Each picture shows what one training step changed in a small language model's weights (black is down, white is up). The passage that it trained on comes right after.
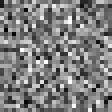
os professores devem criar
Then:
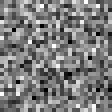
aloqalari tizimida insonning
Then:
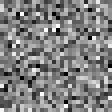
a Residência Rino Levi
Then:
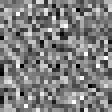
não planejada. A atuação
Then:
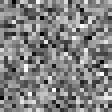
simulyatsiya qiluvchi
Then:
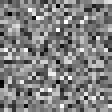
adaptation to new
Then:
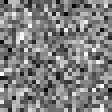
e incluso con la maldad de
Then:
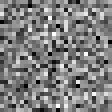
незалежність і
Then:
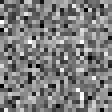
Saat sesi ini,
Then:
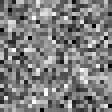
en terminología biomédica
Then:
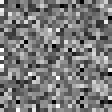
भारत का
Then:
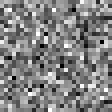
peserta didik kelas XI
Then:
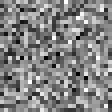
een gemiddelde
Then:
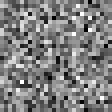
ва коррупцияга қарши
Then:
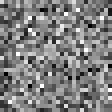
área do entorno do parque
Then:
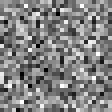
müdahalelerine maruz
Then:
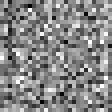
эпюраси; қиш
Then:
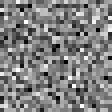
définitive surtout dans
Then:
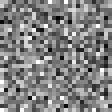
Метою дослідження є
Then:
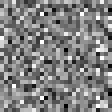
productivos de pollos
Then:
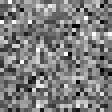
unumli foydalanish
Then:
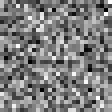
sociales, al percibir
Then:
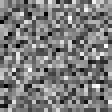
Грицанюк В. В.
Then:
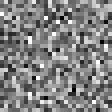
yuvish mashinalari,
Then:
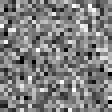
o africanos. Tal
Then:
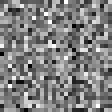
bog‘liq holda
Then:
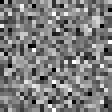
de dentro na proposição de
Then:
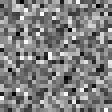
De allí nacen
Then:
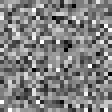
X. Turk tilining
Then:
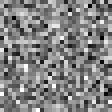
spread of asset information and
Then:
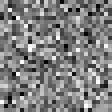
pengelolaan informasi
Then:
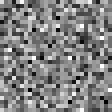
существует около
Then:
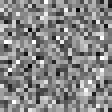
1. Identifică organele și
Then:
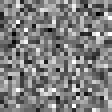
berishi bilan birga shaxsning
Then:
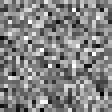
of drying fruits and
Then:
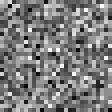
создавали специальные
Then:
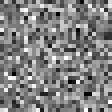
by achieving speech
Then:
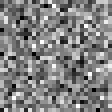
pois –, que os acometem
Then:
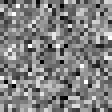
abrangendo a complexidade de sua
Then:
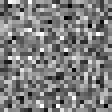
muammosini hal qilish
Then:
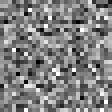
на холодну воду
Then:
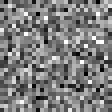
y Aragón, se sumó
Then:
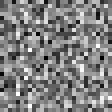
que esse número é
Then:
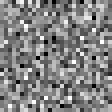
honra de ser selecionada para
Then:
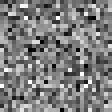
de cada hueso a
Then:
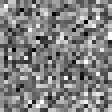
keskin farq qiladi.
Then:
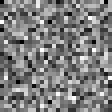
buzilishiga olib kelgan.
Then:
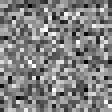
плати. Поставимо
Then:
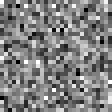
en lumière sur la base
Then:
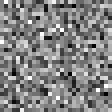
reading and writing,
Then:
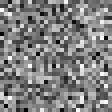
de Adolescentes debe ser
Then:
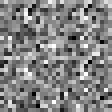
teachers were higher in
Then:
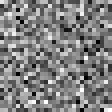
A l'issue de toutes
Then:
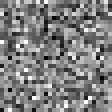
means available there. In
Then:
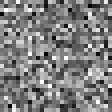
de 2018 por Almeida et al
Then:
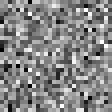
программирования будет
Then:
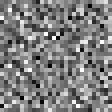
in the New Zealand
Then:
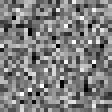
2.3. Caractérisation
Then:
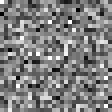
como a adoção de outros
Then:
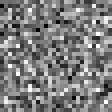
capacidade funcional em
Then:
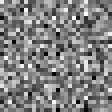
text. The use of the
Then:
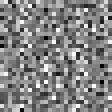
химии, биологии.
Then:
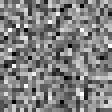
of the various schools
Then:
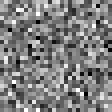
alternatif sesuai
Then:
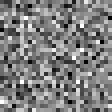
human resource accounting).
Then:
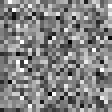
laboratoriyası ilə
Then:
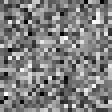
gerenciar, processar e
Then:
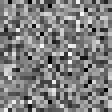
que este realiza uma reflexão
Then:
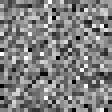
масалалари долзарб
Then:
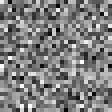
si affiancava
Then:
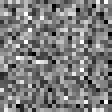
obtenidos de las escalas
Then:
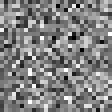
a estética vigentes nos
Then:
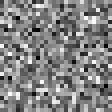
vuelta para la elección de
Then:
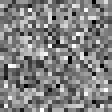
того, сегментация
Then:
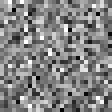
groß angelegten
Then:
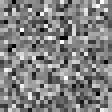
та екстраполювати
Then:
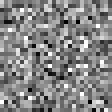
екологічної стійкості
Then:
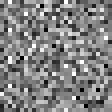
l'intégration sociale et
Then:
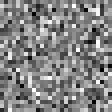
po geografskem,
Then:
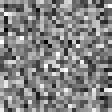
incluir no currículo
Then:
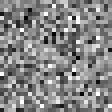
göre en yüksek
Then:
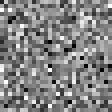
texnologiya fani darslarida
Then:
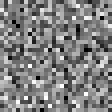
O‘zbekiston Respublikasi
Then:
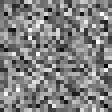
yang dibungkus dengan istilah
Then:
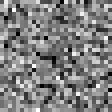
chiqarish korxonalarida
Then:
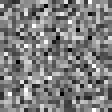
*Teoriia ta metodyka
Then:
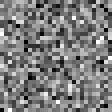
Investimento Planejado
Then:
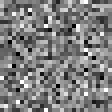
у больных сахарным
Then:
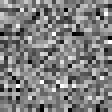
El concepto de juventud,
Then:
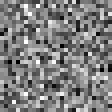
en charge des tumeurs
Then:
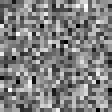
pelos alunos. A necessidade
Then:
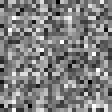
etkili bir yöntemdir
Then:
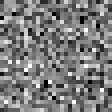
2. Rasmiy mehnat
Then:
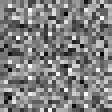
- POLLACK, R.
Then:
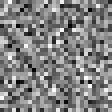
va sonidadir. Raqamli
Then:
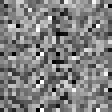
في الاعتماد
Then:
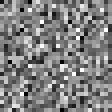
ferramenta de extrema
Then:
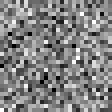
al. (2023) possui muito
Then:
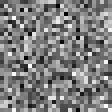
dan ciptaan-Nya.
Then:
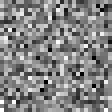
за джерелом [6]*
